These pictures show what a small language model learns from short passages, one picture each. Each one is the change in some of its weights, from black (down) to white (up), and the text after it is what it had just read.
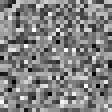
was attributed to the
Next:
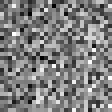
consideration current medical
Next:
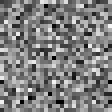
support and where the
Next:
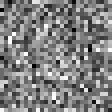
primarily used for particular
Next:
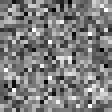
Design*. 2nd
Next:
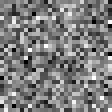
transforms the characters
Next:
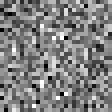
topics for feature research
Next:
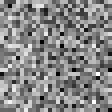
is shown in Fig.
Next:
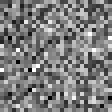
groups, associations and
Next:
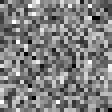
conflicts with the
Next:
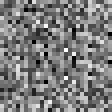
this process within a
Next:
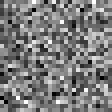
Issue: 5
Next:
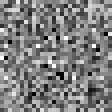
in which α is
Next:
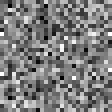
catching along the
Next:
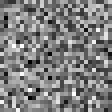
to better manage the
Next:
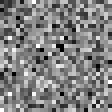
Introduction and context The
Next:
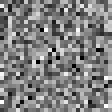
expanding the search
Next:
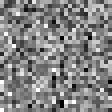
this context are crucial for
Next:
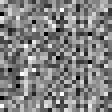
successfully using a
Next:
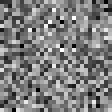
issue, higher education institutions
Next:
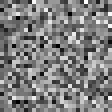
paper towels,
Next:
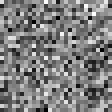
and A.S.
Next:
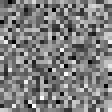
pretext of modern
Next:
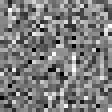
are made, with different
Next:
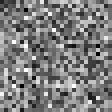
Artists in this
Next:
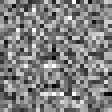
in almost every continent
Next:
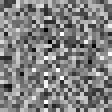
is that the research findings
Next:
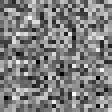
*J. Indian
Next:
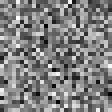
with it by applying
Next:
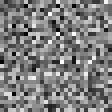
suit a specific application
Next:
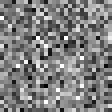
the unsuitable
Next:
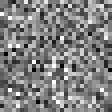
described as extensive.
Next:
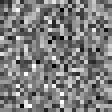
results in missed opportunities
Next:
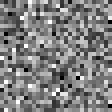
The rapidly
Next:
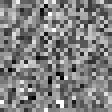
study revealed that the average
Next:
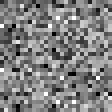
Fischer is a
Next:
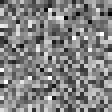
Participants seemed less
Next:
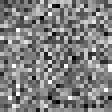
Charter on
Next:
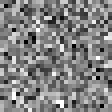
that one should not
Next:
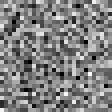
is frequent when you
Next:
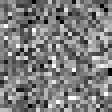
by others as women
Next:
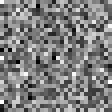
present in the water
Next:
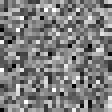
appreciated because
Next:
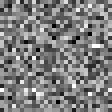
spatial visualization of the
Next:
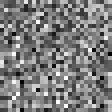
its deviation in the
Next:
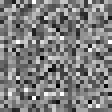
contexts, including
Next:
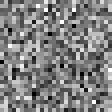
provided for this research.
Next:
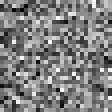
Light rainy
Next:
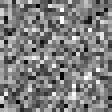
made life miserable
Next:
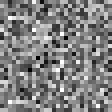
molecular diagnostic
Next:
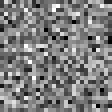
d = diameters
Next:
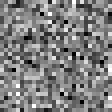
processed crops in
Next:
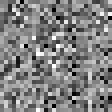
76 mm if both
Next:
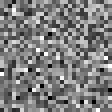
one hand, the
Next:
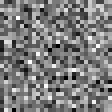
with marble dust
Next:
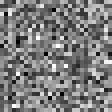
of Environmental
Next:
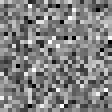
Criterion A
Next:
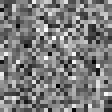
general and specialized subjects
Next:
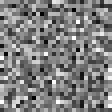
linked with the
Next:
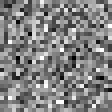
a result of focusing
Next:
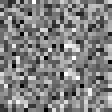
obstructions during the
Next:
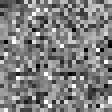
Jordanian patients
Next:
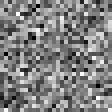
should be added such as
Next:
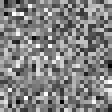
It is our aim to
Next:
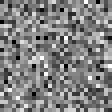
exposure to such kind and
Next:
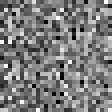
impacts of family
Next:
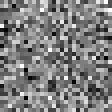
Additionally, people tend
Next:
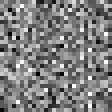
absorption maximum at
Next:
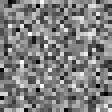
without preference to any
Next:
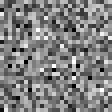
von Mises
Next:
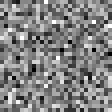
employed to determine the change
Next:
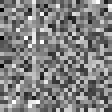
reasonable request.
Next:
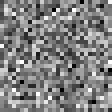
the solvents used
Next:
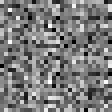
desalination system
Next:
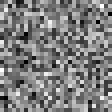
rice to rice
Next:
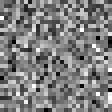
the best airline in
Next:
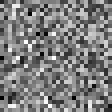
considerable difficulties
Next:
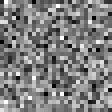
d\}$ is not
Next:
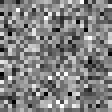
limits the ability to
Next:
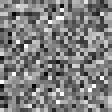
14 priority training
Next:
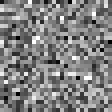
Central Register
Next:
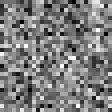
learn and represent dynamical
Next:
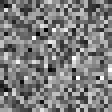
population. This type of
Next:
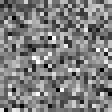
bony canal
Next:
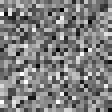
supply of the
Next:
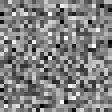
flesh and blood
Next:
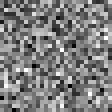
economic benefits; this is
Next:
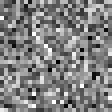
the criminalization
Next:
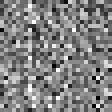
| Accepted 14
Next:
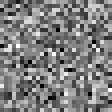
linear systems, along with
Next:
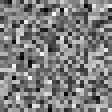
mechanisms and active substance
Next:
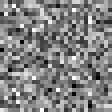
prevent potential biases from
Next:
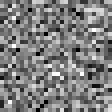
do not differ significantly
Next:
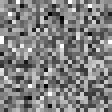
rarely compared on
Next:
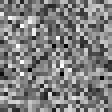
measured by modified
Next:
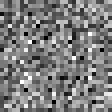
all 0 values in the
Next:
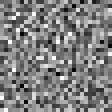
experiments on humans or
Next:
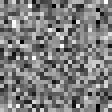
renal and liver
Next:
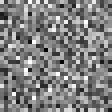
diagnosed and other than
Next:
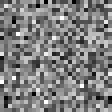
order to teach a
